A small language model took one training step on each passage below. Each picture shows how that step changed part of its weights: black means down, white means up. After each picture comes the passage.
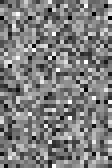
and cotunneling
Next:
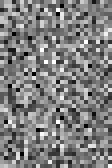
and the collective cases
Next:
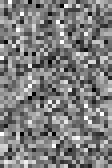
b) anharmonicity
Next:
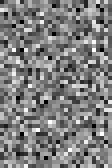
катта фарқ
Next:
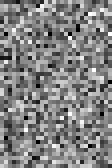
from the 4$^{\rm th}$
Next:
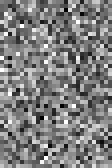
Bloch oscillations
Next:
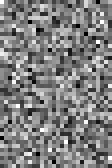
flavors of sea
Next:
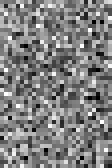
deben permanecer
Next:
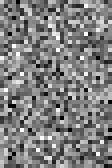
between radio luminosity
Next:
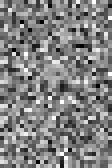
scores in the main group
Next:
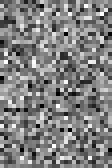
Wordwall platformasi
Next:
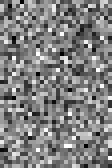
the decay is governed
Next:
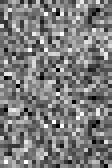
\end{align} which also
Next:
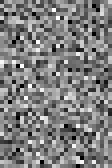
af te geven
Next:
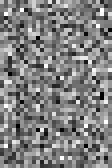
such as diluted HF
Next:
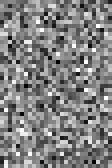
recebem a proteção
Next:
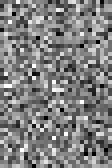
& Terpencil
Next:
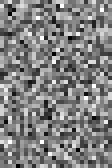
performance baseline.
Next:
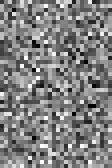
En Venezuela,
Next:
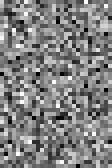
is relevant to the
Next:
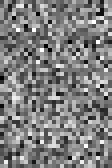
Algumas questões
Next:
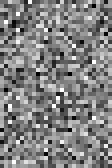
%collected into a single
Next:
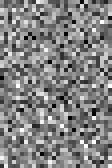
Pare ello se
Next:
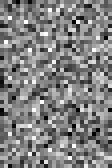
McLindon E,
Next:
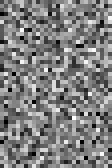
and Shopbell,
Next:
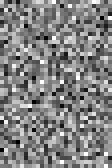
consumo y menos del
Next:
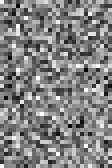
в причинах,
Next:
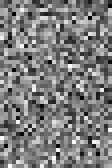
as the bath, denoted
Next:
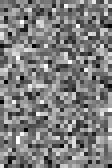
atos de gestão
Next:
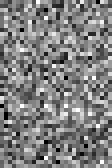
análisis realizado
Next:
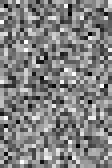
a single framework. A
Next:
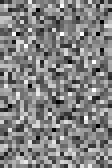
dilute condensates
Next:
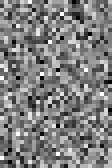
early period of
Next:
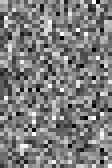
and Oleg~Yu.
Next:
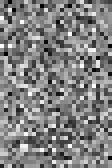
berilgan. Kalit
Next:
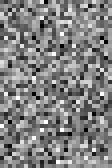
papel fundamental,
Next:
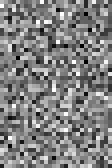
four candidates from the
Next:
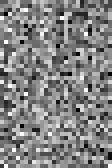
aux cérémonies
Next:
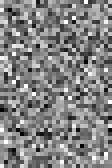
can determine whether
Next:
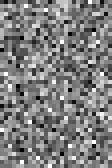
Books. 8.
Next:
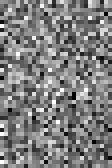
Básica, da
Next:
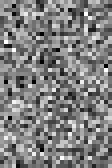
indices allows us to
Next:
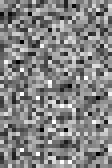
suppressed due to
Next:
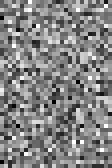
6. Кадилова
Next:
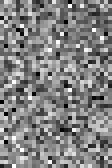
then amplifies or
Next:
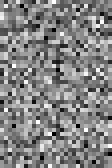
cuando lanzan
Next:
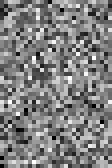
pvanalysis} within
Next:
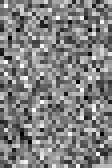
3. Vasiev M,
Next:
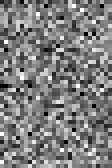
that skyrmions and
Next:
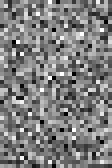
one network depend on
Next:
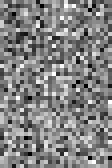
native, complexed with
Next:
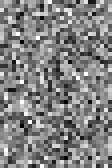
dominates for long
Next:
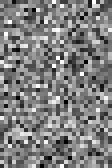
del Carmen -
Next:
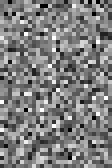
Chaos, Solit.
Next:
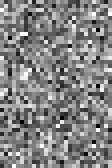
o normopeso es
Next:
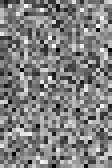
se presenta. En la Figura
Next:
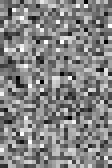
be consistent with a
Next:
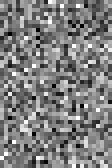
radio emission in phase with the
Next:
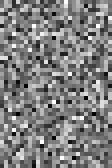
first excited states:
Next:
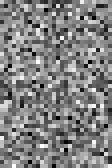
oleh perusahaan
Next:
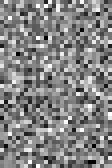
– фаолият
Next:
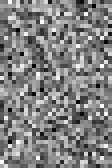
Ю. Амосова,
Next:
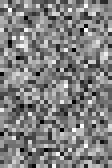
to enable the user to
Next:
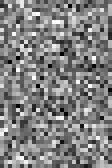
contains exactly the
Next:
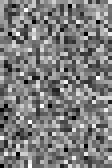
We have investigated the
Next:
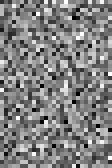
nas doenças
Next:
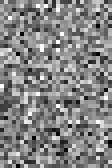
ва маданият
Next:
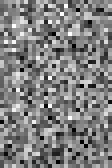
ou até inexistentes
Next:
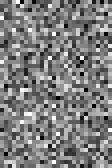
are more intense. Our
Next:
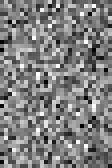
Not.\ Roy.\
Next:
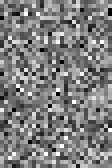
cell on which the system is
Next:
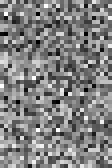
qattı materiallar
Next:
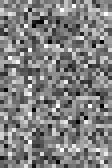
нодавлат ва
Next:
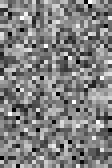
in which the stable and
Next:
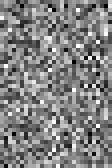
SiO₂ и
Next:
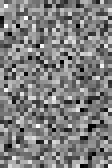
with the generator $s$,
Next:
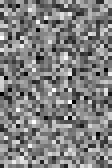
frames of weight on
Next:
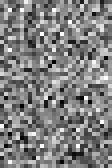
poder apoyarse para
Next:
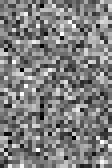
respect to $ \Delta
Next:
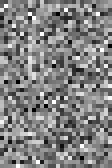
oshirishda muhim
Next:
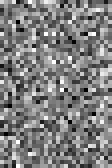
and 2 respectively show the observation
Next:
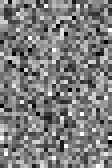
all models considered the phase
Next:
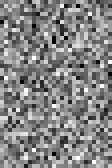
bog‘liq emas.
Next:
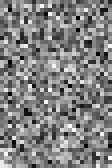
the abundances of other
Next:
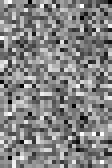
o seu também
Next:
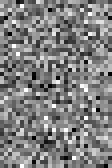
between these approaches. The most
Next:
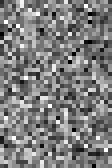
potential that slowly increases with
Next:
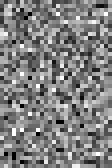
ukaže na
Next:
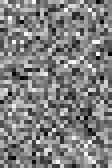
tashkil etish
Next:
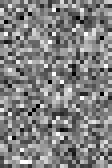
preparation). Higher
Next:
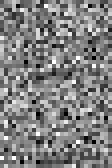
real-time evolution of
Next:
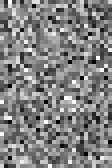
aducând și
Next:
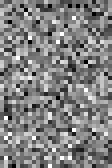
cation distribution will allow a
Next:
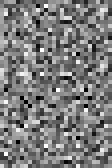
special projective group for the
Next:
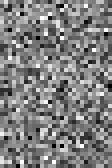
изданий или
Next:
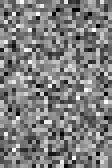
by imposing doubly
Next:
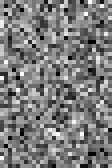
$2)$ the transmitting
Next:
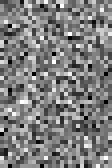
and basis set for describing
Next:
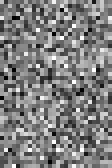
nie tylko w
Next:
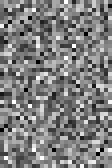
size. Both}
